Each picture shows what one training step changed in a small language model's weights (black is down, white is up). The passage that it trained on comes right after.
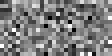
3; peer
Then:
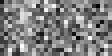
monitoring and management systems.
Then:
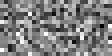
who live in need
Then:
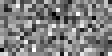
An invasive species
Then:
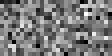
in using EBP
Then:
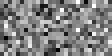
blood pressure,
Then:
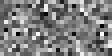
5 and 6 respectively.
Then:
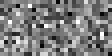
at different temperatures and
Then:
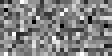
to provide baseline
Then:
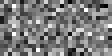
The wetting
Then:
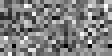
In this paper,
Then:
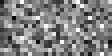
human trafficking
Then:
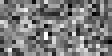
reported as frequencies and
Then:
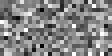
investigated to determine the production
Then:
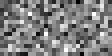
but there is a problem
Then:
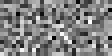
of all species of
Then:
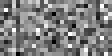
operation of Small and
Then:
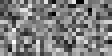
helpfulness of
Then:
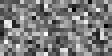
and quickly,
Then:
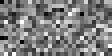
at the 19th
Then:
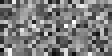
more accessible, and
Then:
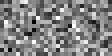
to find appropriate combination
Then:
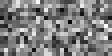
Sensor for
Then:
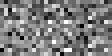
situations, where
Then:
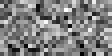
a sense of the
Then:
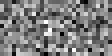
Future work is
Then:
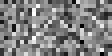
side 5.7 REC
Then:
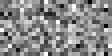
researchers have studied the application
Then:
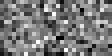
I and mode II critical
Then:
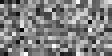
in shape and/or
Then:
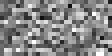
this purpose, a
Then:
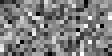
record was collected from the
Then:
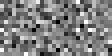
the students, by
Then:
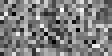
Animal teeth
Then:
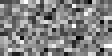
tissue damage.
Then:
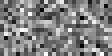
traditional society to the information
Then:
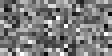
study concluded that
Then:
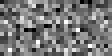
ongoing process and
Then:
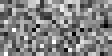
the complete value chain
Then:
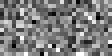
also involves students in
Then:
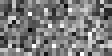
salt was mixed
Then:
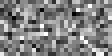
found that the HPC
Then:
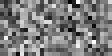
exact estimation of
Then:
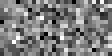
assistive technologies
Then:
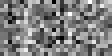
o estudo
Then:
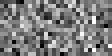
method and its effects
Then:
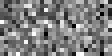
How to cite
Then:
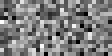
had sufficiently low
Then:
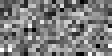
because they affect both the
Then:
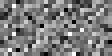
Comparison between
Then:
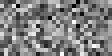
the text corpus
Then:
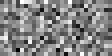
permeability. At
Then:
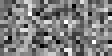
several villages or
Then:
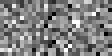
, and Y_n
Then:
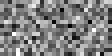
the vapor pressure
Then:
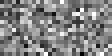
related to the resolution
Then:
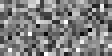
the strengths and
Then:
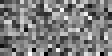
and in Italy more
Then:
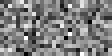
Decree Law
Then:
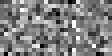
specificity of their work
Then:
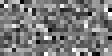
(brought in
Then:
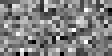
determinant at those
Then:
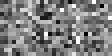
their dynamics and
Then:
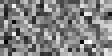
A and C). In
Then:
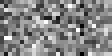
a large proportion
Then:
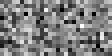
recirculated and
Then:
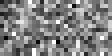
interventions for different
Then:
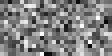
be found in design standards
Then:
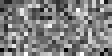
communist regime in
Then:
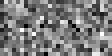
and skill notions
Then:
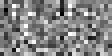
Budapest Open
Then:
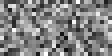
system prove the
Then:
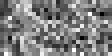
complexes are blue
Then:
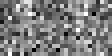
houses, called
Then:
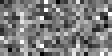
materials for use in the
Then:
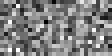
tilt is computed
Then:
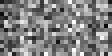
insights for understanding
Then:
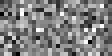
facilitate quick
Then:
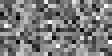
introduced in exchange for
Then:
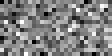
at school provides the
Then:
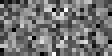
in your field?
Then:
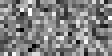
into altitude levels
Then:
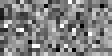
This matching
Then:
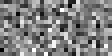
of pathology of the
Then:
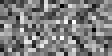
features is a fundamental
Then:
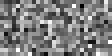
way in which he could
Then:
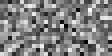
be unknown.
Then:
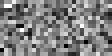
disk, imaged
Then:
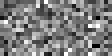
showed a significant difference
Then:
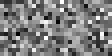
individual load components and material
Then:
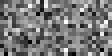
healthcare, and
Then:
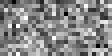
minimizing the root
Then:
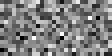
the producing companies.
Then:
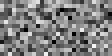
the test group subjected
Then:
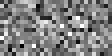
a revised value of
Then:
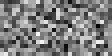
tried to point out
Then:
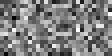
working in the national
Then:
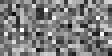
using a sensor and
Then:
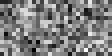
effective Distribution of
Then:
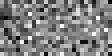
It supports quantitative
